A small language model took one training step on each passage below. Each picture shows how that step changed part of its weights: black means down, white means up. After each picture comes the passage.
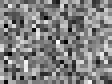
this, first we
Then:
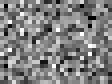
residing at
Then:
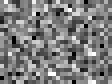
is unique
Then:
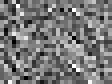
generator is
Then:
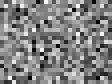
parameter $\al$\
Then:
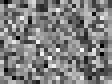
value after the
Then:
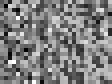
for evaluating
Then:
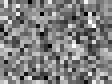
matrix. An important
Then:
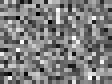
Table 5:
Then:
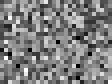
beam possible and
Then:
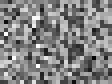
of optical
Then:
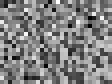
in presence of
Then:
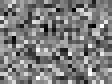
condition means,
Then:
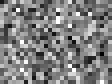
ideal limit
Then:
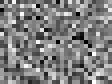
are thought
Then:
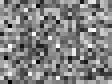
steep, the
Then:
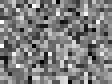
functionality lies
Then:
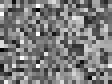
{\it The
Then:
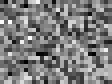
states was studied
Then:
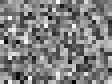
optical gap
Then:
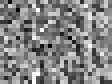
of rock and
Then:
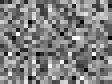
when the system is
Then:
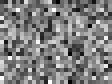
be regarded
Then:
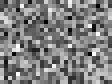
remove more
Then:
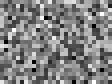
at Gran
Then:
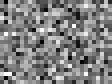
distinct from
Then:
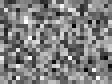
have a bright
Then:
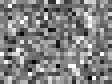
York University,
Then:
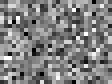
exceed the
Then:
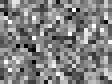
higher moments.
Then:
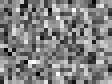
correlation between the
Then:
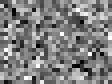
is the first
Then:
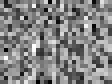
of the 4th
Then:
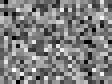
indicates that the
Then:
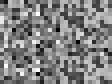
can also be
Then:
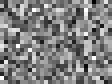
no proof in
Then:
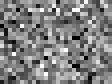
volume =
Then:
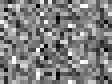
element in the
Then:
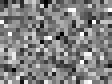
Hence, an
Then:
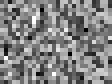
of the couplings
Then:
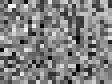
for system control.
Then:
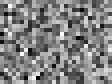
the different fields of
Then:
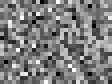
Its form
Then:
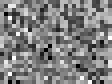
the integral
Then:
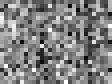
critical point.
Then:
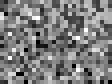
individual values
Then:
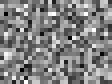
compared by the
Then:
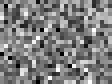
transport models and
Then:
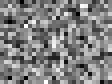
with human
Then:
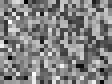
very often
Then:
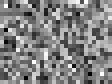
way of
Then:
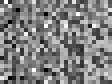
in it and it
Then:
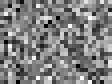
the dimensionally
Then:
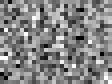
of this paper
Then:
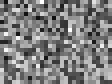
interval close
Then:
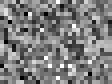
gain some
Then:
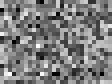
was made in
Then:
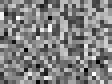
complex shift
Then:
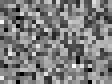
we conclude
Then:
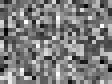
bindings in
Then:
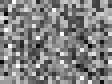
at the top
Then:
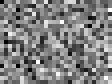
the present work which
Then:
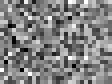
is inferred
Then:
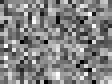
given by the
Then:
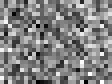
structures may have
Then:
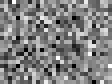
--- allows
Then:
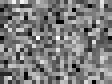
Figure 5: The
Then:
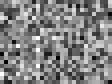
first constructed in
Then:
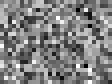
discussion on the
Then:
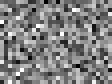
an aperture
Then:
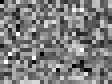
which is based on
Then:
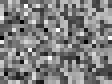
not a physically
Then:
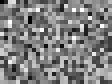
gravities and
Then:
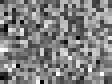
it can be
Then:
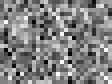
correction terms of
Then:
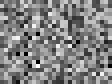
by account
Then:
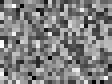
interactions or
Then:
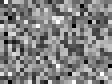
the bracket
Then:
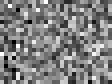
track and
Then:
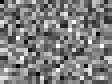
which can lead to
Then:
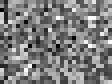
predicted values by
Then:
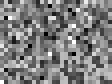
quark operators
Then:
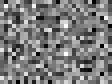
we calculated the
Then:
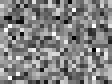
been aimed
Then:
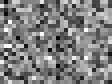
emission from a
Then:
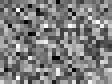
files are
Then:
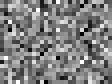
shown for the
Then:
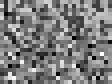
a sample is
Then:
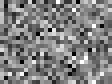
bone distance from
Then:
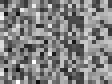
information on the
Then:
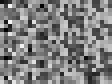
value of potential
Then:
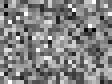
reality, a
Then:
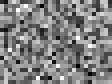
feature in how well
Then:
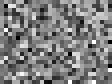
the system model and
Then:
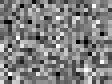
| Yes |
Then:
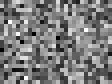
emission. The
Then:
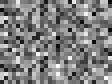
obtained within the
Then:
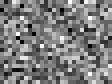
lines. The
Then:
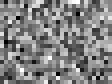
a width
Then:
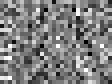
used the results of
